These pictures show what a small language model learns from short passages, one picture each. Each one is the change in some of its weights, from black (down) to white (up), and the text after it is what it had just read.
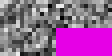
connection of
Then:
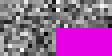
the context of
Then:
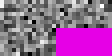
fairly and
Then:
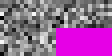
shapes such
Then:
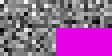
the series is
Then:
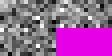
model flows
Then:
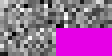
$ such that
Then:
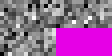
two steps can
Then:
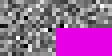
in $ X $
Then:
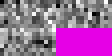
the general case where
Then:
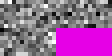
all respective
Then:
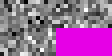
de uno
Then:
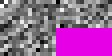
u ovom
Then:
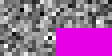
JD dan
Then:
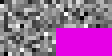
in fact by
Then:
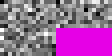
them at
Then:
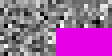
har bir
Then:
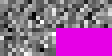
provide a
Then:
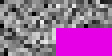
we have to
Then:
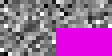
and acts
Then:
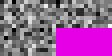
operator, getting
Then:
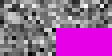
и без
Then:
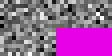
has been
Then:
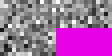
factor group
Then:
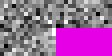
following set $$
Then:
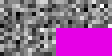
be labeled
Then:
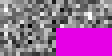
problems of the
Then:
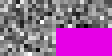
supported a
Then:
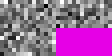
generic point
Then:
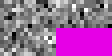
Quality in
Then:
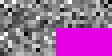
upper left
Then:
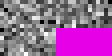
locality) and
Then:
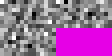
tactic de
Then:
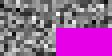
follows, with
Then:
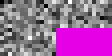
de Francia
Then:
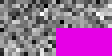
where we have used
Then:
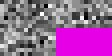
also satisfy the
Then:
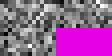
$i$ if
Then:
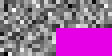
a unit
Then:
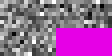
boundary limits
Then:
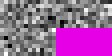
for the proof of
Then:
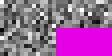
test with constant
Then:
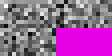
polynomial $f$
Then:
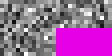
Using this
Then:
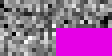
that, if
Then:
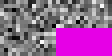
there are 6
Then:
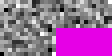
probably more
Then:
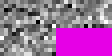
variant, and
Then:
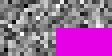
within an
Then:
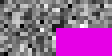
time period
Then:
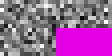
the set of
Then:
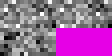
pairs of such
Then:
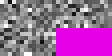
del año
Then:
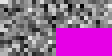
Суд по
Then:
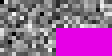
da saúde
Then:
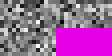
with entries
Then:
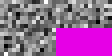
is the only result
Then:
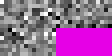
vertices in
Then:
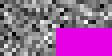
Bv, v
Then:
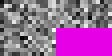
в ее
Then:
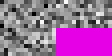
we have from
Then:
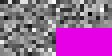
&\cdots &
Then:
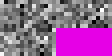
discussion is
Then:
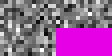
result does not
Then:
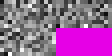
a descrição
